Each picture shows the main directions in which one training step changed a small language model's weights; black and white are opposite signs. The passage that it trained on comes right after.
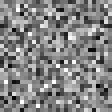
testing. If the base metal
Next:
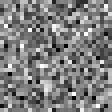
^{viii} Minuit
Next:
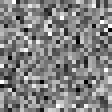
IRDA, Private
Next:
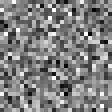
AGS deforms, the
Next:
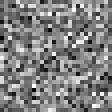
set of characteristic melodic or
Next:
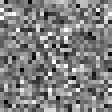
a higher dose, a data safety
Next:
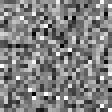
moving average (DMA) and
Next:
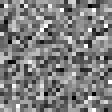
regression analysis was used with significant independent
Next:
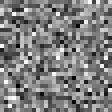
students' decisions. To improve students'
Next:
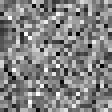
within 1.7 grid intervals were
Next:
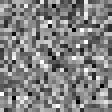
development team have been introduced in the
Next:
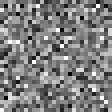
C. Mulder* Department
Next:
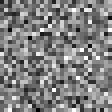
the strength of the relationship between two
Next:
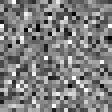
ultimately made more availability and
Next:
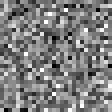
can be viewed as the science of
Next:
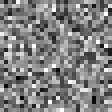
Pitch spelling. 1
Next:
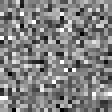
events. Comparing simulation
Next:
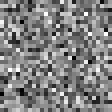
Moreover, the versatility
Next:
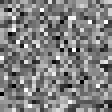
is then passed through the filters of
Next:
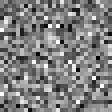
behaviour reported in the community. The
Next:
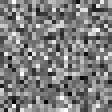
of effective tillers, the lowest number
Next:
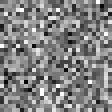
been argued that behavior on the
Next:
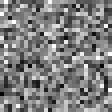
through an inductor. The
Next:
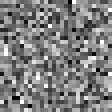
be applied to him. Thus,
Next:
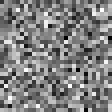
no guarantee that private
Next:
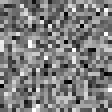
from the heterogeneity of the
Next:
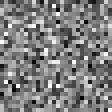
politicilor, în
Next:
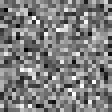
appreciated enough. Each health
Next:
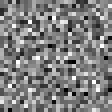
requested home education service with high school
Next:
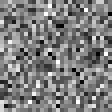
protrusion would grow across the full
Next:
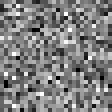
Baltic Sea continuing to
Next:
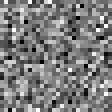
read the same text with two different
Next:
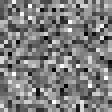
fiber arrangement in the field
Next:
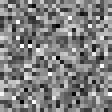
that apply security measures of the same
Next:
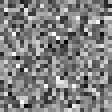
to utilizing the rich
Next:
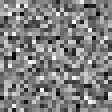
study. Several modeling techniques and
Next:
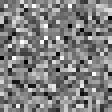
group of structures: – Yes
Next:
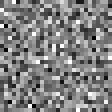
G. Shivas¹ &
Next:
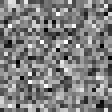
*Spectrochim Acta
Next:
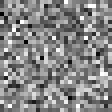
Oper. Res. Soc.*
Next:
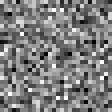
substances and usually obtained by
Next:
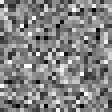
student participants. The participants were provided with information
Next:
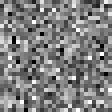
making them available for embryo
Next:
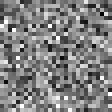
suitable for applications where cost is a
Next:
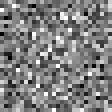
(DSM 3rd edition,
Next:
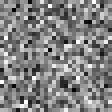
Bilbao 110 Salma
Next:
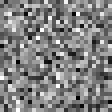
1.1%) were also documented.
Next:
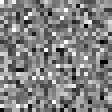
Based on new governing equations and
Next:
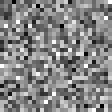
Influence of operational conditions on the
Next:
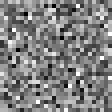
parallel to the analytical
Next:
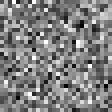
Sequencing Library
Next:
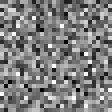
Research (Comité de
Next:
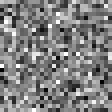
will be reviewed, gaps in
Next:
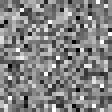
in selected countries illustrate the
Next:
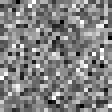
assessment of the informativeness of
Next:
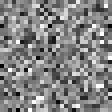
it was discovered that one specific
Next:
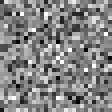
17 Combined physical activity:
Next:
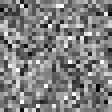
little to the overall
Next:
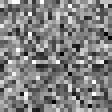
. The cells were transfected with
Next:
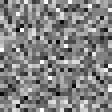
(*flora*) is
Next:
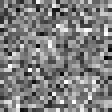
who may be impacted negatively by
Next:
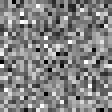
graduates as this reflects the
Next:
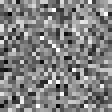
substances present at the cathode
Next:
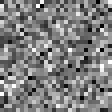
storage life, sugar content, total
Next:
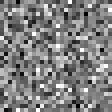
‘Resilience Revolution’
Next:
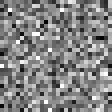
in Rockhampton in
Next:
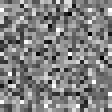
loss and ultimately reduced
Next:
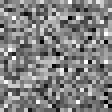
that since FII and DII activity can
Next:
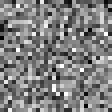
various natural disasters, for
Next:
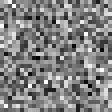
Smart Healthcare 2021
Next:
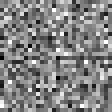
Pharmaceutical Sciences*,
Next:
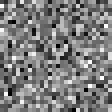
looking at the transistor level,
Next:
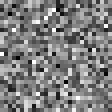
women? It is essential to assess
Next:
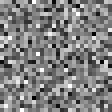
точно и
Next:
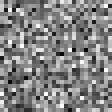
This notable increase of critical load results
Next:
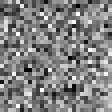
sequence of events that are
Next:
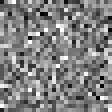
Irak, İran,
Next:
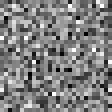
limited computers, which force to do
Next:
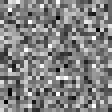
an integral divisor of N .
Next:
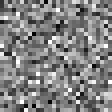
of advisory services is their main activity and
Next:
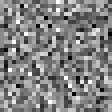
reinforcement on forestry
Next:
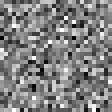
Cloud Computing: As seen
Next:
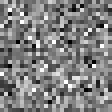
demographic data, blood culture and the
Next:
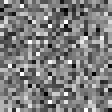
step that one can take with proper knowledge
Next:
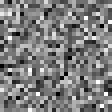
3-c Weightloss per gram
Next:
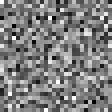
the domestic economy prioritizes
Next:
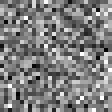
it should be disseminated, what
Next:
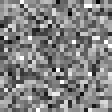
displayed in Figure 1. The
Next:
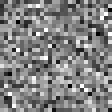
histiocytosis and
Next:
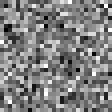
Voss, H.P.;
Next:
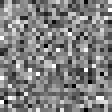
all over as sole authorized agency
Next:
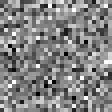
Examining the simultaneous
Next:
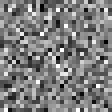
in Rivers State Tertiary
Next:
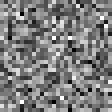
languages is a shortcoming that
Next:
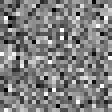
feel largely accountable for the
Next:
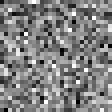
Megaloblastic (88
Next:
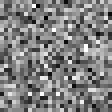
thermogravimetric analysis;
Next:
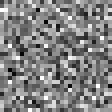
that these 3'-CITEs
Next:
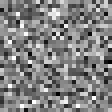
Research Projects managed by
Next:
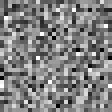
activation energy value for environmentally driven
